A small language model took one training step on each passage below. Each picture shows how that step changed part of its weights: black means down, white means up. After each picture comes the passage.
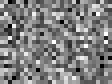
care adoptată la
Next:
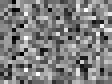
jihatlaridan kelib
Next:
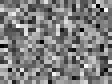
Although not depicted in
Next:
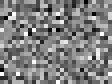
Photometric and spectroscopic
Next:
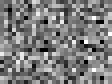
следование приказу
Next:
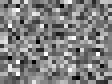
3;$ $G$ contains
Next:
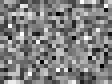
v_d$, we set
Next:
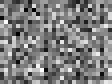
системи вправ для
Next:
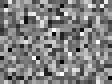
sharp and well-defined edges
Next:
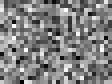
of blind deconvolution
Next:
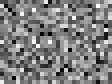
that \buildinfogo
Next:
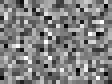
these results to the case where gauge
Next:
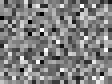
Here, motivated by applications to
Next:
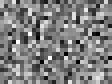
we are given univariate
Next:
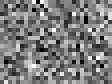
slight cusps, but they
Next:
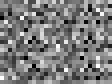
На наше переконання
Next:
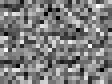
galactic disc from the
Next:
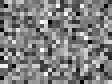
a non-decreasing function
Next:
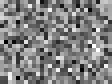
three-dimensional Volterra
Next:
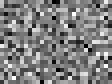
is in log scale), and for
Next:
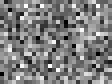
no aforismo 15.
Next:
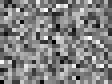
\ddots & \vdots
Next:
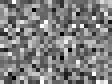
dimensional $SU(3)$
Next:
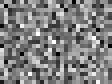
maintenant \`a
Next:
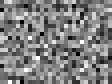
katta o'rinni
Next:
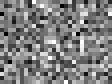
stellar bulge). The study of
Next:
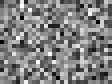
to the effectivity is the
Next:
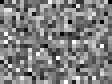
of distance $c$ on a
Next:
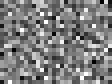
investigated for both pinned
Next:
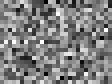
\cite{MRI}, here
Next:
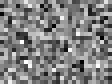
the ancient states of
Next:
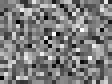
small deviations produced by the magnetic
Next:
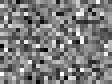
как на средство
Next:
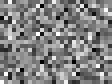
institutlari tomonidan
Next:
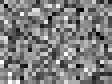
count left unset, every
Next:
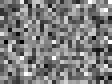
sociais – como no
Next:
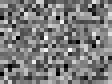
тому сигнали
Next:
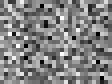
the following that this is true for
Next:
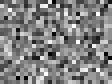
a set of pre-selected
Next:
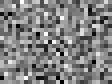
the monotonicity of the
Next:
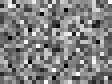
Paesi immetteranno
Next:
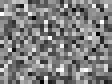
della seduta del
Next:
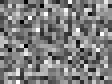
of generality, we only need to
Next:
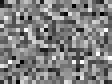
probability distributions that are somehow
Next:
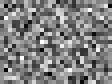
\times \Sigma_k
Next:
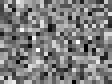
insuffisance en
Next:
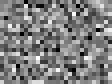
weak solution $(\frak{F},
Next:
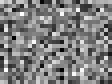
than in isotropic systems.
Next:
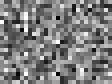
University. KIRILLOV
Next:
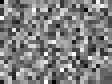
northern sky than the
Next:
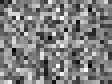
and the partial order on its
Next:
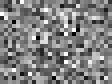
$Q(j)$ generic
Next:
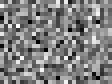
них знания,
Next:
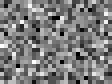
irregular cadence and different
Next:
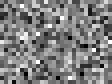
the effective matrix resistivity does
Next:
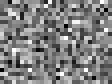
of the circumcircle and
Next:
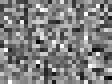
— the ongoing process of
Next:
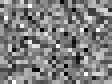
de 1998, definitivamente
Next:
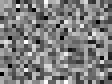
actual crew prices in
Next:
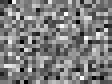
and as a function of the
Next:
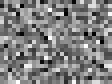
ces personnes. Conclusion
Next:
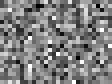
even unimodular lattices of
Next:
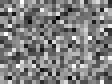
F_\infty (\vx)
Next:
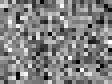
transporte no Brasil,
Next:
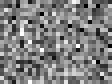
The only requirement is to be
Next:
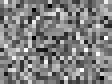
our conjecture. Proving the other
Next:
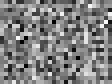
troca, provocados
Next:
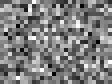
&\Leftrightarrow (\exi
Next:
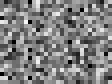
Resolvent} We go back
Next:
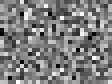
introduced by C.~Zhang to
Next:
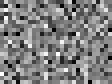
standard conversational models with strong
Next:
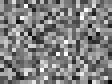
be adapted to specific tasks
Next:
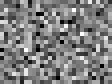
In the Wilson approach to the
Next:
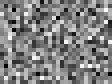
esa past bo'lishi
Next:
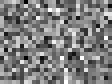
gamma distribution, may be more
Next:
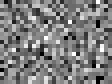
demanda civil*.
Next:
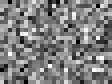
is not a convex function, since
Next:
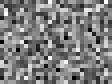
simulations of the LLG
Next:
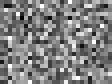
function of $\lambda$ and
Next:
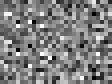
definition of the major morphological features
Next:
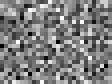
theory and the performance guarantee of
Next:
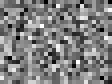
a paper title, except for
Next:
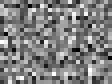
$\Gamma$ of $G$
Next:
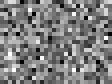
periodic. Then $M_0
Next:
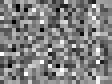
just-in-time machine
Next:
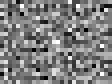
в 7 тыс.
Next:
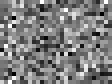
are the same as the integers in
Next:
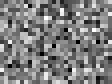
Regime Civil
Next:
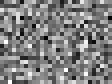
$\psi$, the conformal
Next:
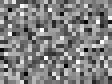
A_Q Q$, that
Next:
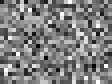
to blue ratio. These galaxies are
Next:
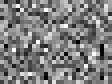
pode ser adquirida em
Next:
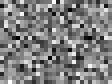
dimensões aproximadas
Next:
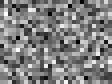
that satisfies Equation 3. The table
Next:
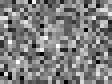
bahwa kombinasi
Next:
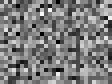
task, but it is often
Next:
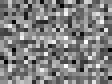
(or star lattice) of the
